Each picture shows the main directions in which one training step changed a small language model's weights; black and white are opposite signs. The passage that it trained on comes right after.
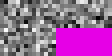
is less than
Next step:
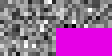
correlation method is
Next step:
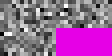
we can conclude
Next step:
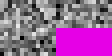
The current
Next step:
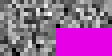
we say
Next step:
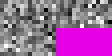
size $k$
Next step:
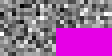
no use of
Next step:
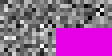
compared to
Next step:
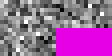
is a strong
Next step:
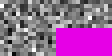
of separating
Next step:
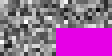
is a basis
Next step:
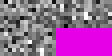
initially considered
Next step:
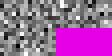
of motion of
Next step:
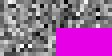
used for the first
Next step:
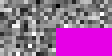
tensors are
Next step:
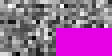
\Vert u
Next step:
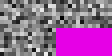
and \[
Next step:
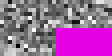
network converges
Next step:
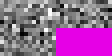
\cdot m)
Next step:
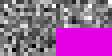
an additional
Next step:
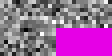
setting is
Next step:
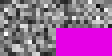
the generalized
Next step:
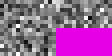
local regularity
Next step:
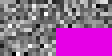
reveal complex
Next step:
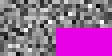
observations the two
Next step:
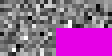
defined for ${\rm
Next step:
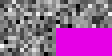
Yang and and
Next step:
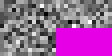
give the
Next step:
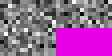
conditioned, which
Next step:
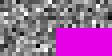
lift $\tilde
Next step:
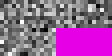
and B show
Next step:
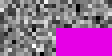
$f$ and
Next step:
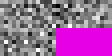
with a known
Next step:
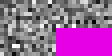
solution to this equation
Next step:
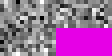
last two
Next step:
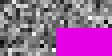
the polarization
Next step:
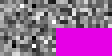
to handle.
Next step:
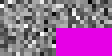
entry on
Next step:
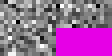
studied in
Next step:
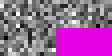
of the long
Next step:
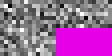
example, in a
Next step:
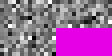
measurement operator.
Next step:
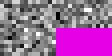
respectively realised
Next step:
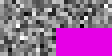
enough to
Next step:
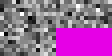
fit into the
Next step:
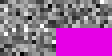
charge state,
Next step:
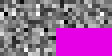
a short
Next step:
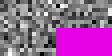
form of the
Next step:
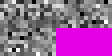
present a
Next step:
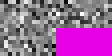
been designed
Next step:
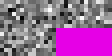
It means that
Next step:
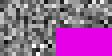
$c$ are
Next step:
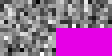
whereas the
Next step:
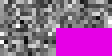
energy. For a
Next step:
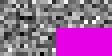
phase as the
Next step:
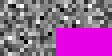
While our
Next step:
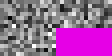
by the approach
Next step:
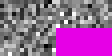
also assume that the
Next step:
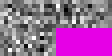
G$ is a
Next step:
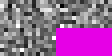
The resolution of
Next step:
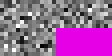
graphs such that
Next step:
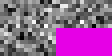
mean values by
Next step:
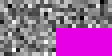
0$ defines
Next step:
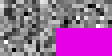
For the following
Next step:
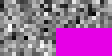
morphisms in
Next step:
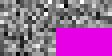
diagram, where
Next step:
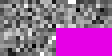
with the highest
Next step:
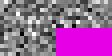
as this mode
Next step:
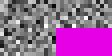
vertices of
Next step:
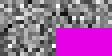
For each KG
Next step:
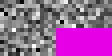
a first-order
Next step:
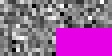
gives a
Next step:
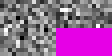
CB})$ are
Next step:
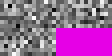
we applied
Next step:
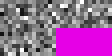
three of these
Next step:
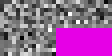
the corresponding functionals
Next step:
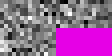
inverse system
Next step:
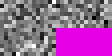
observe that
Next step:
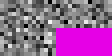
boundary conditions that we
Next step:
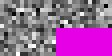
to animal
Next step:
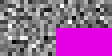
la contribution
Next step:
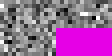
be bounded
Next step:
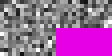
the students.
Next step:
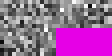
and $S$
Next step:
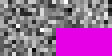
main tool in
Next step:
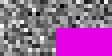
ensures the
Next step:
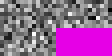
normal}, the
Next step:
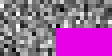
of the stars
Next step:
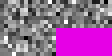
method is to use
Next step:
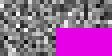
of the model
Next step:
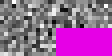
totally real
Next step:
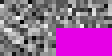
to tune
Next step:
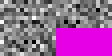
few- or
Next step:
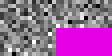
integration time of
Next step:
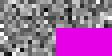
star can be
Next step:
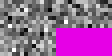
its endpoints
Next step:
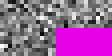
work only near
